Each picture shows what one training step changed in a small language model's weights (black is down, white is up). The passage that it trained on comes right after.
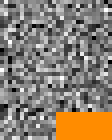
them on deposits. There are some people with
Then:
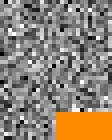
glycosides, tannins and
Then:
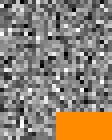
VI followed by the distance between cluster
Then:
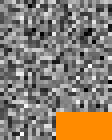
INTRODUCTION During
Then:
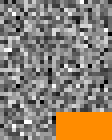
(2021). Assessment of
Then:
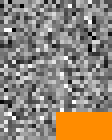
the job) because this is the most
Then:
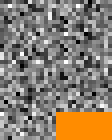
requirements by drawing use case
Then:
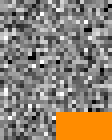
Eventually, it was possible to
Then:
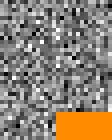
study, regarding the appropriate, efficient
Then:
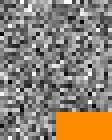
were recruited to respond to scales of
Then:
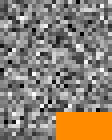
intensive commercial varieties are developed
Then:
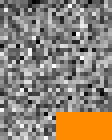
Here you will always be in the way.
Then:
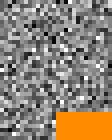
to wait indefinitely for an
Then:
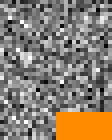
of South America centuries ago
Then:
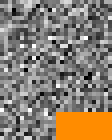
45.3 We have enough staff to
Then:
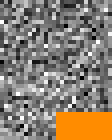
cases of recent stroke patients. The
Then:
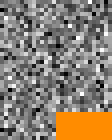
the group given chair-based exercise and the
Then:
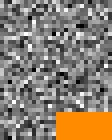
sample A. Vitamin B12 content value
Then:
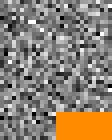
the exercise than the obese group.
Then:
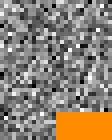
came to isolation life. At once
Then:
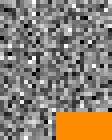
can fully support 32 different FFT
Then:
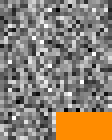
consider several limitations. Firstly,
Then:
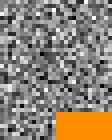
to such a change in the vector of parameters
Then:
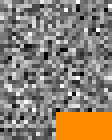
to stop further complication. Unani system
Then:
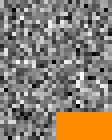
hysterectomy or cervical
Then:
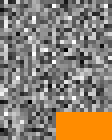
hydrometer method [5]. Based on
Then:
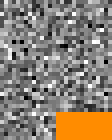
to identify a good practice that is most
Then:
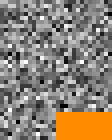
best 370 scores in the second
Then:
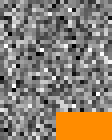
neural networks with intermediate loss for
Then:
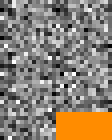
by the CELL-DYN
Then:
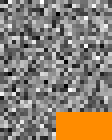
restored forest and remnant
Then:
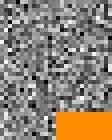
and used for the development of Arithmetic,
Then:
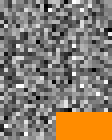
ACTUAL DEMAND AT
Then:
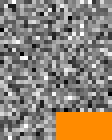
triglyceride levels in individuals with
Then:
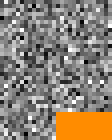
that can quantify the relationship between the project
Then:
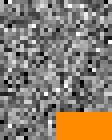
abbreviations (6) member states
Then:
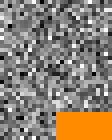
In spite of similar initial C/N ratio
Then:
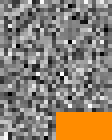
condition occurs. The main reason for using the
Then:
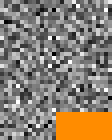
III. PROPOSED
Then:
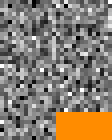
or strategies in terms of their cost and outcome
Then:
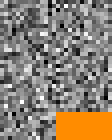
and reduce their negative impact on the organization's
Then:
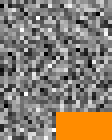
Retrospection of Hydrogen
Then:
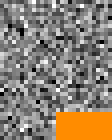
Management Studies and Commerce in
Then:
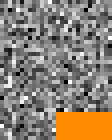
potential in terms of plant species that contain
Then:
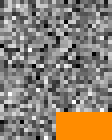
harmonize Eastern and Western
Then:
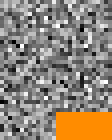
PCa, BPH and ANPT
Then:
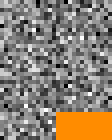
MDS mice but also in MDS
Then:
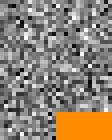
causing any harm to the groundwater.
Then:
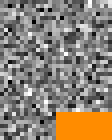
employers of labour in the 21st
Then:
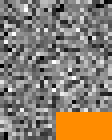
European Commission EEA European
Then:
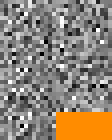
respondents. The mean was measured on each of the
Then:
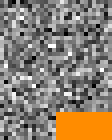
of this feature in contemporary productivity
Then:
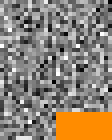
37°C. The *in vitro*
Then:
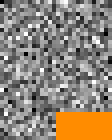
on students' performance in the May/June
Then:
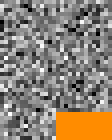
from the traditional pipeline and provide
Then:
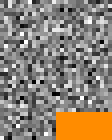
more eco-friendly. It contains
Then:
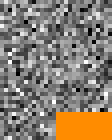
improvement. Six students recommended updating
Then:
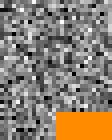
Charak Samhita based on
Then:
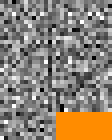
(2004). During the analysis in this
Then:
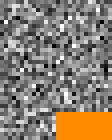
of the Lambale Health Center,
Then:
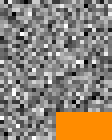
This modified dynamic cockup brace
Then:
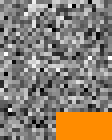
powders are analyzed for chemical
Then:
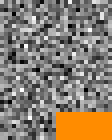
and tetra-pseudohalo
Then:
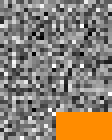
carrier dynamics are relatively
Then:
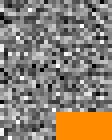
load; *b* – selected side surface
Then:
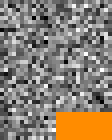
third factor which affects food crop
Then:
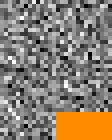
morphological and habitat characteristics
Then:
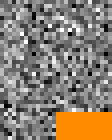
gross-anatomical terms. This
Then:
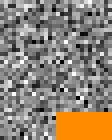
Schizophrenia in Nigeria.
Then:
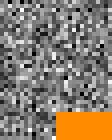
vision often comes out as an obvious solution for
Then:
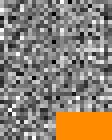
demonstrated that the conductive BP can
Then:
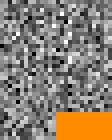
more specific focus, i.e., a set of
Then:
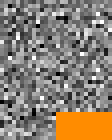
the literature by various scholars.
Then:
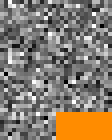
are just now starting to realize how
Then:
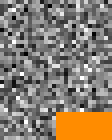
them. Instead of trying to
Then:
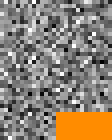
the CA plots were conducted through participatory
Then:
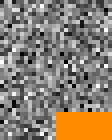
toolkits and thus not only a further contribution
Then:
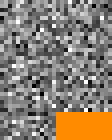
urea treatment. The relationship between
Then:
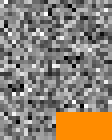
from *K* to Γ permits us to
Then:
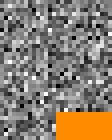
focusing on similarities and differences between English
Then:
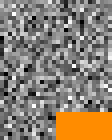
different units, contact personnel and operational
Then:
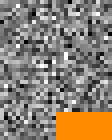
young energetic youth, who can
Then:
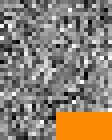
was a **positive experience**. The
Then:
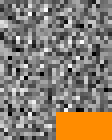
capacity building in employees,
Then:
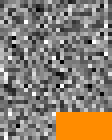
550 people are the direct beneficiaries of
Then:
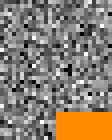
recording sensors to explore, drill, production
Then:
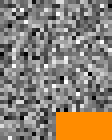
separation between the parallel plates at
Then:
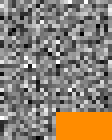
Orange II and Methylene
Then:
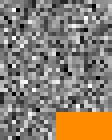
in better comfortable position and
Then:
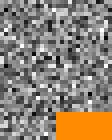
be spatialized using the array. The
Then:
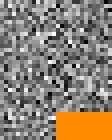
Egbert Torenbeek
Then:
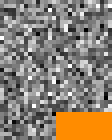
with a serum/cut-off ratio
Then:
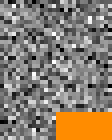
: Methodology So : Software
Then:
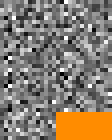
bamboo plantations and promoting
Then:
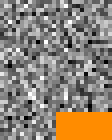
superalloy sheet using Nd:
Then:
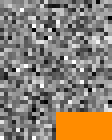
Viral hepatitis There is lack
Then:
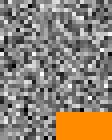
angle of θ_f . (3)
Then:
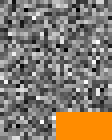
the activities of government agencies, ministries
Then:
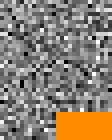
the alga as a feedstock for
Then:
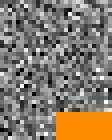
the different learning preferences of my students.”
